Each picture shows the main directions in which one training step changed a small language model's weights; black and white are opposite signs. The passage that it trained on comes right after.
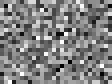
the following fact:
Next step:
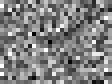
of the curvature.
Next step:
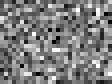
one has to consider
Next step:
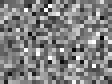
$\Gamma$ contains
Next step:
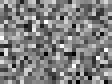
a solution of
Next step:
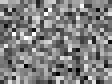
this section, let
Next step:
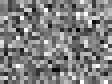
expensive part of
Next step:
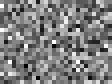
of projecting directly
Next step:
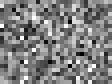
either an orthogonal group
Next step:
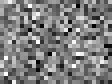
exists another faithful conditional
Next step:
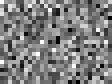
Our proof of
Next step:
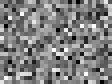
k}, \quad
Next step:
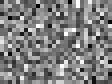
involves the operators
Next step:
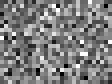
We then see that
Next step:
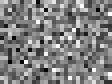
this fact that will
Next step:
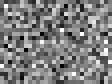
the \GL weights
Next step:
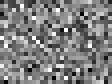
When computing an integral
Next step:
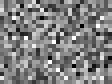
operator $\tilde
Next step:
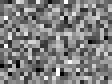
is a positive
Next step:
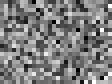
not only the
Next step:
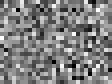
different $q$
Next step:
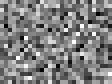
Q}$ is the
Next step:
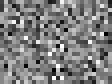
manifold $(M,
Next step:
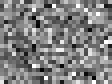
\leq i
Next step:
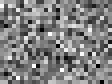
every sufficiently large
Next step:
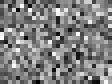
In other words,
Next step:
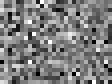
matrix. To describe
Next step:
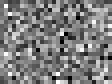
the proposed sparse
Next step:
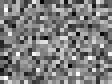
G$, where
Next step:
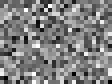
$\alpha$ to
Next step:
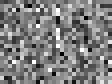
Observe that,
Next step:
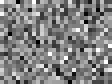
observation was that,
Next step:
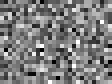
to solve the Hamiltonian
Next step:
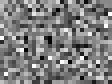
%This condition is
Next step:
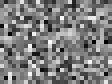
a monoid.
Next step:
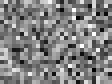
M$. We do
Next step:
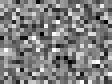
containing an entry
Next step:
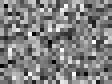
the system.
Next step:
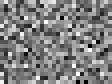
a method for
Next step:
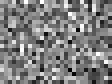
R)$, whereas the
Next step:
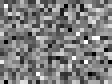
the terminology
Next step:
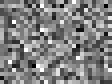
random, simulations occur
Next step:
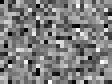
prove that the balls
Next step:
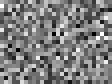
of vertices of
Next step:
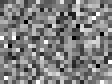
if its density function
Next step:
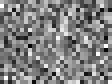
of increasing and decreasing
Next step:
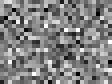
prime ideal $\pp
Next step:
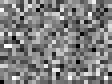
contact type energy levels
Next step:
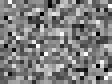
est {\em
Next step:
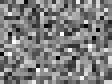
note that in view
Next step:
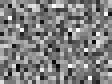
dont les questions sont
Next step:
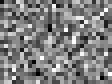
goal is to
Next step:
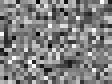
as follows.
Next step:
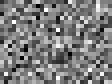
associ\'e est
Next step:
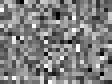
same graded as
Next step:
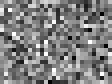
organized as
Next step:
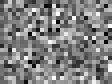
\CA. Let
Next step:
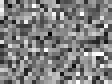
directions of high curvature
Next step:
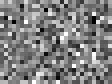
holonomic for all
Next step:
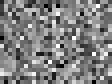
Let $\Lambda$
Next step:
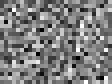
and this constraint is
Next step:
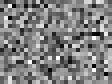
orbifolds. We
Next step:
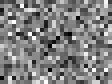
functor. As the
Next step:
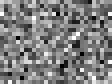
explicit description of the
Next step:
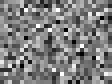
}$ is of the
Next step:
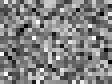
a {\it joint
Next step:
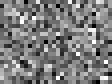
3$. Indeed,
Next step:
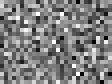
going to construct for
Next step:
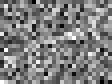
the last inequality follows
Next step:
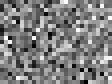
smooth rational curve
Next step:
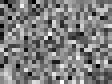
stock follows the
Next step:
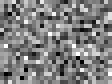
by the sequence
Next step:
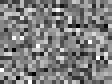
get a cohomology decomposition
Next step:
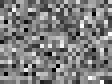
and we have
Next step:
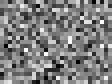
frequently observed state
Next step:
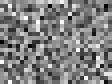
extrema of
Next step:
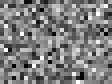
$s \downarrow
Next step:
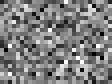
be the closed subset
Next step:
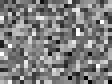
to one hyperplane,
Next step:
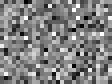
0$ for
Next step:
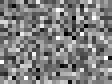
familiar inner
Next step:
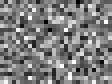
is based upon a
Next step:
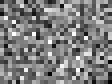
latter, the cost
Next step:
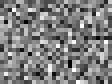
and it is
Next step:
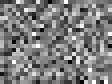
is dual to
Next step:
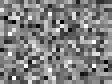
image. Then the
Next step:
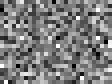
least one term which
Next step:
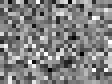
case. However,
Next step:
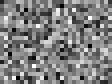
area swept
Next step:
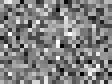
a sufficiently small positive
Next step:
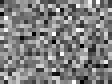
been established; see
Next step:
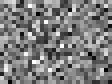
a counterexample. Although
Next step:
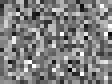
sign, since the
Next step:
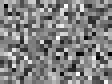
the direction of
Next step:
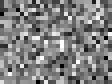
adaptive quotient estimator
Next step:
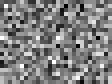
the last term is
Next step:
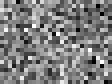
validity of the
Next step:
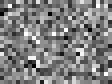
nature, in contrast
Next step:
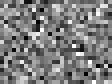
$a \in
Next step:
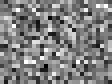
homotopy colimit
